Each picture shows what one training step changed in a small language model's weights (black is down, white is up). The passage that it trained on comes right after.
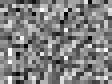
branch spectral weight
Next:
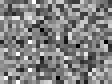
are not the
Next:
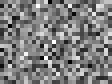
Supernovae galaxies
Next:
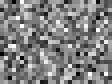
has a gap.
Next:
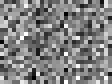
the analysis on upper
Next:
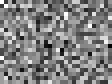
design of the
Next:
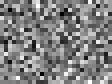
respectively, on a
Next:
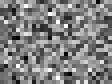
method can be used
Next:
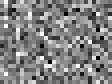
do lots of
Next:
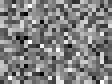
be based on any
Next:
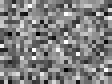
be presented is less
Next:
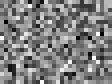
few galaxies have sufficient
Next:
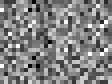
answer for the
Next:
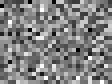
temperature rather than energy
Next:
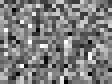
case we do not
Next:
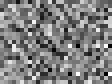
an invariant mass in
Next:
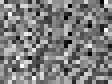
in light of the
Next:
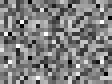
dust charge for positive
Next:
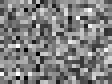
with the same procedure
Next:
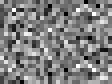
broad distribution of
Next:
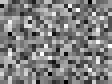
regions downstream of
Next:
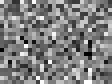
is about the mean
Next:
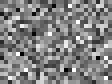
into DRAM
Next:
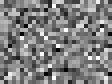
\item convenience
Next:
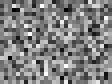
media, in
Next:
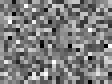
or Lorentzian
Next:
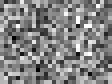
In the case of
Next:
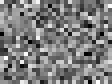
a microstructure.
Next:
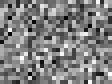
$. All energy data
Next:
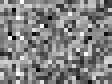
adopt the same technology
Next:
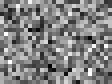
expressed in the following
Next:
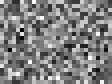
is different.
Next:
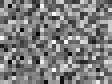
laboratory frame.
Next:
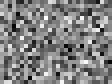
long-range order
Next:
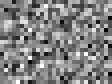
tagging takes advantage
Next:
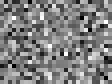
and systems.
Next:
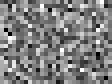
inclusion of the
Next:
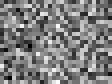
in Figs.
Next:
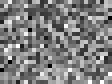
for data transmission up
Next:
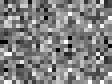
for $\beta$
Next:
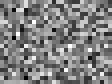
strong interactions, as
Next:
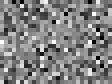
sigma mass.
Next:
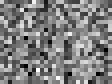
we often focus on
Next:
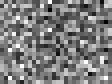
analysis of three superconducting
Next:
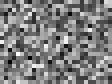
on short-term
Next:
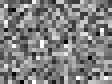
it fast and
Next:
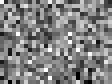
of the tests results
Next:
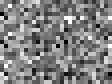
by scanning the
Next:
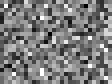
distribution and optical depth
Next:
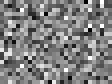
near sharp features;
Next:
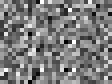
Chemical shifts of
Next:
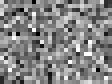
estimate of the absolute
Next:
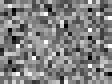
following section, are
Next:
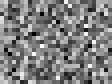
total revenue
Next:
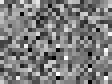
a striking
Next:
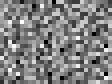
renormalization of the system
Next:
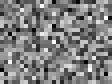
gluon hadron jets by
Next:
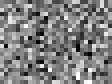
during the maximum
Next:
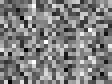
that, we rise
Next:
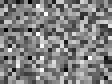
space and electromagnetic fields
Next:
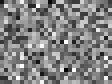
RAS, and
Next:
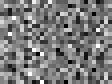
to have an allowed
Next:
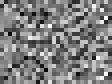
magnetic excitations below the
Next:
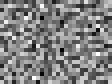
computation on an input
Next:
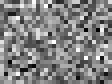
bores, each
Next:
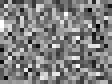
unstructured user
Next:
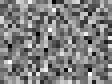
carried out in
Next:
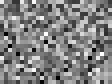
is replaced by a
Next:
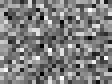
sum rule a polynomial
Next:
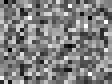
small. In that
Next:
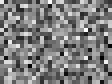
of parameters in the
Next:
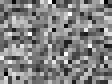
effects in the
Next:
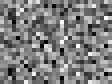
correction procedure simply shifts
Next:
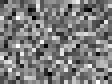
from non observation of
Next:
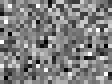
ISO dark matter
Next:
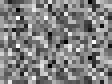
ideal, perfect
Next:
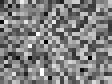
Surfaces and
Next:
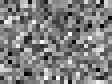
for supervised learning
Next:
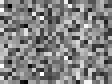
the total number of
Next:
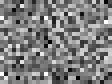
basis for the
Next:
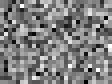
constrained. This trend
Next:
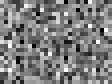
typical periods of the
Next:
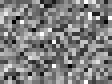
ground this thermodynamic extension
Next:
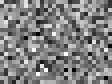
the rescaled
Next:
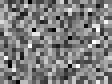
this publication.
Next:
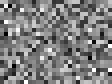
liquid films}
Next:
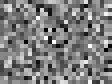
mapped out in
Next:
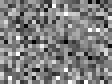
\gamma \delta
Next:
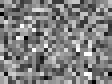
due to the strong
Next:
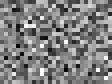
cases 3K and
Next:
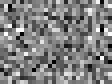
propagate into the
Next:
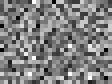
there are fundamental
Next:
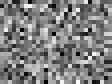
time responses.
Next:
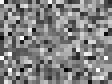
of the external shock
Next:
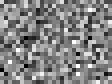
the boundary condition by
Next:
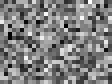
that the rotation period
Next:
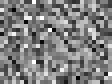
equivalent, if they
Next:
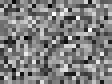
phase shifts derived for
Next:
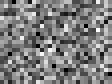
have provided our best
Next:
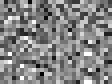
for a classical spin
